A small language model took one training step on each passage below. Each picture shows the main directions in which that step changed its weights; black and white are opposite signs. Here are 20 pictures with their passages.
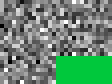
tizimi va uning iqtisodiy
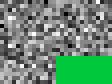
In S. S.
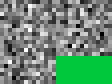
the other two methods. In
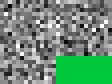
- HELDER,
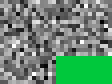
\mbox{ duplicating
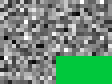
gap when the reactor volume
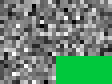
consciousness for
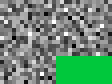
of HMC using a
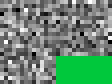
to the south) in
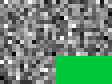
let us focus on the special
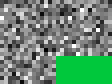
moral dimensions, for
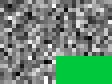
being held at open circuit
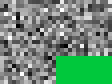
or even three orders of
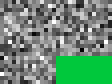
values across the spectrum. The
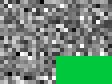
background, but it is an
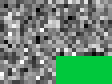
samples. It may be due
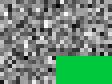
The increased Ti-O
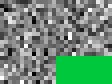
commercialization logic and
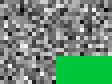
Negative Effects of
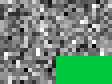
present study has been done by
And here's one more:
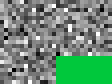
en el marco de las
